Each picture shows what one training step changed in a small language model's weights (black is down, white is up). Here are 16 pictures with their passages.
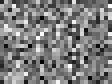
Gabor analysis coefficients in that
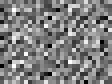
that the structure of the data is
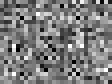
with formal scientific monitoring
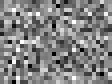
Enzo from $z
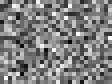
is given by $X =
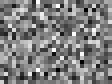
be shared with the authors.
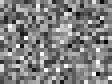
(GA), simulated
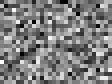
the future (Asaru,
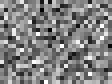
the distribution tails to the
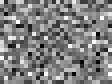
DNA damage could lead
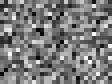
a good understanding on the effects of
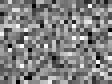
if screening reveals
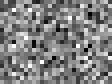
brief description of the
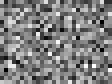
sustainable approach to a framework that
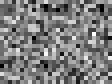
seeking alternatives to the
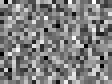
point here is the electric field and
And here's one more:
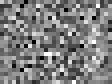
for a total of 555
